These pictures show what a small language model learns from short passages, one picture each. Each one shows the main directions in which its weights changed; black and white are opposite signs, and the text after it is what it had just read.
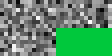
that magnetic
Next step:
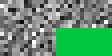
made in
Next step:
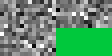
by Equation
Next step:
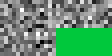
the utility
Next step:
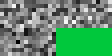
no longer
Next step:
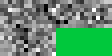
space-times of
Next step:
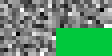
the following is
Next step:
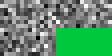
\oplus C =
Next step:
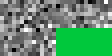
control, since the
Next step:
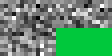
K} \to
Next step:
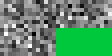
is to use the
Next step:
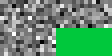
first considered by
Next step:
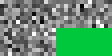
We will define this
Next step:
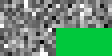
\\ Yale
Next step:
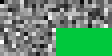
trivial state
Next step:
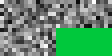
called map
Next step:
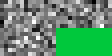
year =
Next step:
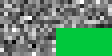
to pairs of
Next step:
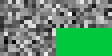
evaluating their
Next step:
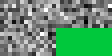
superposition of complex
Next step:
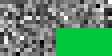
of the weight function
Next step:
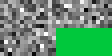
the notion of
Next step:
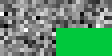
onset (at
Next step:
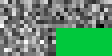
which will be the
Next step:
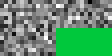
standing problem
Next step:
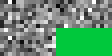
required in
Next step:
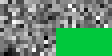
normal has components
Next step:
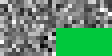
its relation with
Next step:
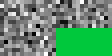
fit we
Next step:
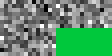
system is $L
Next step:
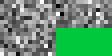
relying on
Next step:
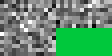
BHs and
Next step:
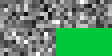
Data and
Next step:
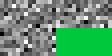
wall varies
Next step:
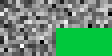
when the space dimension
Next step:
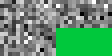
was assumed,
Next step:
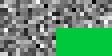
\with s
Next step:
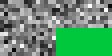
if $|<\alpha
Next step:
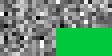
on the right
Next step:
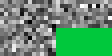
at half
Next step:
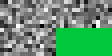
functions of search
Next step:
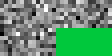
equations. They
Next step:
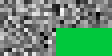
and the potential
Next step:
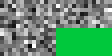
are even in
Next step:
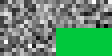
parameter, under
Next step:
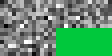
overpressure and
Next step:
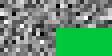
example to get the
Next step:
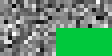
presentation in this
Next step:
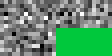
distance using system
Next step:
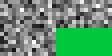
the fine
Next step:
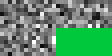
we found in
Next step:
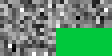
the period
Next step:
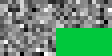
project due to
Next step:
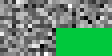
now follows by
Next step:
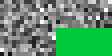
sector, a
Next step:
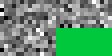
is complementary
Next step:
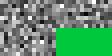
first, the
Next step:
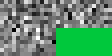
and consequently
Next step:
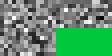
represent and
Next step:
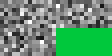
at the scale
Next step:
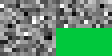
\right) +
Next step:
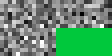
increase the
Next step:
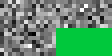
have to pick
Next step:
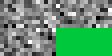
is an operator in
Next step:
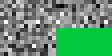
also be present in
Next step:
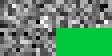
mass scales on
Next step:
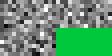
spin; a
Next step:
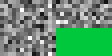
the control of the
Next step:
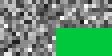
between frequency
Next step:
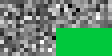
of the two
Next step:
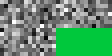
standard generator of
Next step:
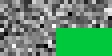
The resulting
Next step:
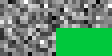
$r \in
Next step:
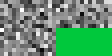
the next
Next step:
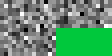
This is below
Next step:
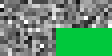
viewed as
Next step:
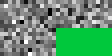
in computer
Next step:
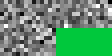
from the inequality
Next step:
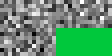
and Wei
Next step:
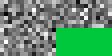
direct sum \[
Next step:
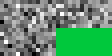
EOS obtained
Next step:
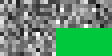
where $v =
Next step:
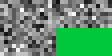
the nature of
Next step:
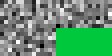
choose some
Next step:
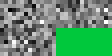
curvature of
